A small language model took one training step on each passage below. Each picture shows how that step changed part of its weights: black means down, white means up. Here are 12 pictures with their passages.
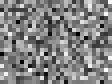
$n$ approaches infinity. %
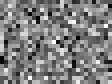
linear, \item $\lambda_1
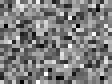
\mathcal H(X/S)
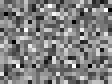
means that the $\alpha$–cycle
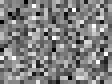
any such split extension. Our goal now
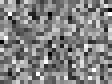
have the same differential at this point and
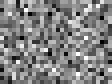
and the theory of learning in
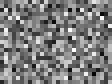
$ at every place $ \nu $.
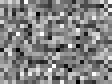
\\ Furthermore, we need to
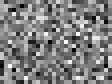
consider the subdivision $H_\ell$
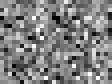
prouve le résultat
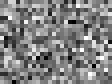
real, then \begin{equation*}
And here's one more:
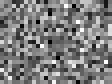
the notation, name the segment with that
